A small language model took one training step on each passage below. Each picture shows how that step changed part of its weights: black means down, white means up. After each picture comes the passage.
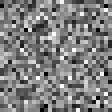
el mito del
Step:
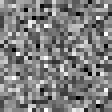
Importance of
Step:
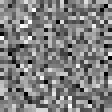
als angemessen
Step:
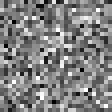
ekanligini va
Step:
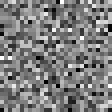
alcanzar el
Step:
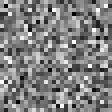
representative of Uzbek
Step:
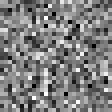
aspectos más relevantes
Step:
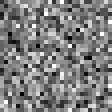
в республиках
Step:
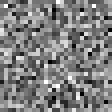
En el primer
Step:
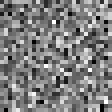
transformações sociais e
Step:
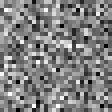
in Health
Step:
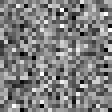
Ферріс та
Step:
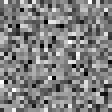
dar calm.
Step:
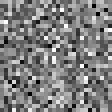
de uma falha de
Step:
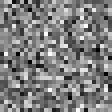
de Administración de
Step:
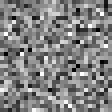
Temor al
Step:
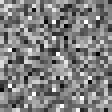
genetik pada
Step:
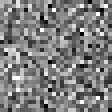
є ключовою
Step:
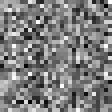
le site de la
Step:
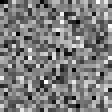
dos vários
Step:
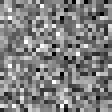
promote important
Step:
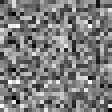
carácter no
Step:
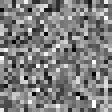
tanto [n] como
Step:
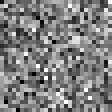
e até mesmo
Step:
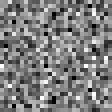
uchun massaj va
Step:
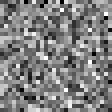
der Fakultät
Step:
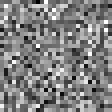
de recuperação
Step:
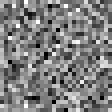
dapat menjadi
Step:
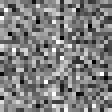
cada especie.
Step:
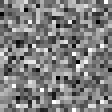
razão pela qual se
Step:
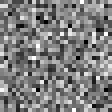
n -тип
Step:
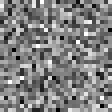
люди мають
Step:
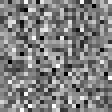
университета в условиях
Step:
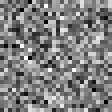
of Khorezm
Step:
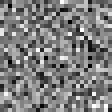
ҳам, Хива
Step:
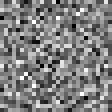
olib keldi.
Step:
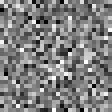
e o restante
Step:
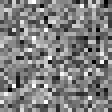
Shri Param
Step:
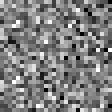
биз бошқа
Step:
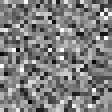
recolza, en
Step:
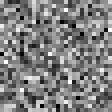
á los infiernos
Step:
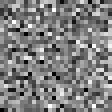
что стало
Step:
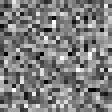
ser juzgado
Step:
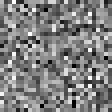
(masalan, bir
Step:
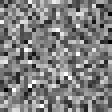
Tujuan dari ini
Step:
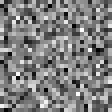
ilovalar orqali
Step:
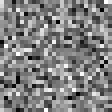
GABA je
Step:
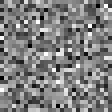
gegen Political
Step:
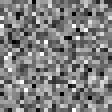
керак: -
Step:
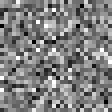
beberemos da
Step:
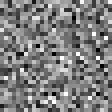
os Santos entre
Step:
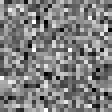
, doğal
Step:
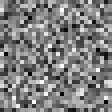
qiluvchi ahamiyat
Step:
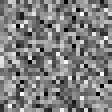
la PSE et
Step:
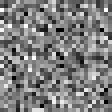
Hukum Perdata
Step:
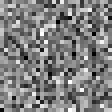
ва ташқи
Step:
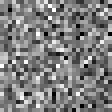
unii dintre
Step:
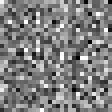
profesión; lo
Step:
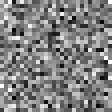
rief mir die
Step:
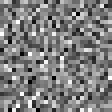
любом типе
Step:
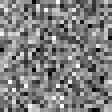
of variance due
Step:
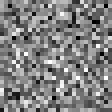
entre otros,
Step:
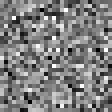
birga voyaga
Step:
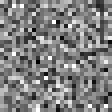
hosil qilishda
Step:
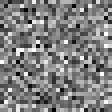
internationalization of
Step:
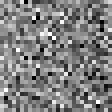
soit à mettre
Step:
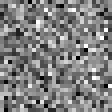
of sorghum
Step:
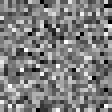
chiesa di
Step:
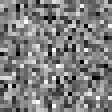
é necessário promover
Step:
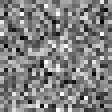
qizi Nizomiy
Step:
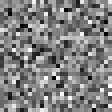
позволяет им
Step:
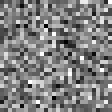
deb falsafa
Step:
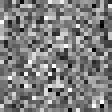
muammolarni hal
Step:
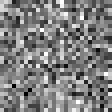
1. Levels
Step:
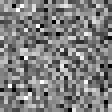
volumen 1*.
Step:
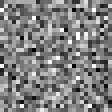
maupun mitra
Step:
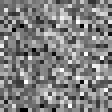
Киев. -
